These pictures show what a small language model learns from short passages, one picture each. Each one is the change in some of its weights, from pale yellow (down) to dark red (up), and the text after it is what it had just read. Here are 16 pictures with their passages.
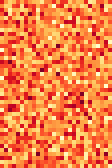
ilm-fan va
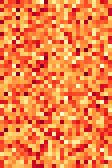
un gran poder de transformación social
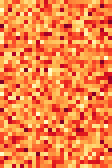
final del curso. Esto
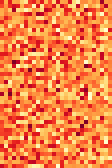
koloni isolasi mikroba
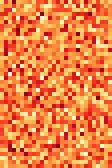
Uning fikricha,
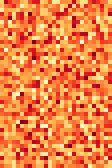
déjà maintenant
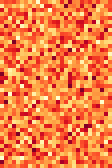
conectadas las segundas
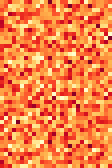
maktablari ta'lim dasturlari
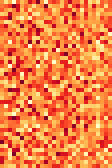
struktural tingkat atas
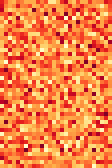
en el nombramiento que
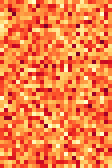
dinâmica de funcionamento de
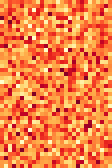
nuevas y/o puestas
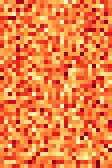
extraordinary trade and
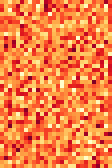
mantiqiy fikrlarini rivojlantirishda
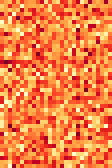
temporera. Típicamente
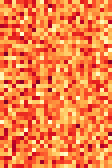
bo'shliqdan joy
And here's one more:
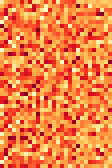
de detailisten die
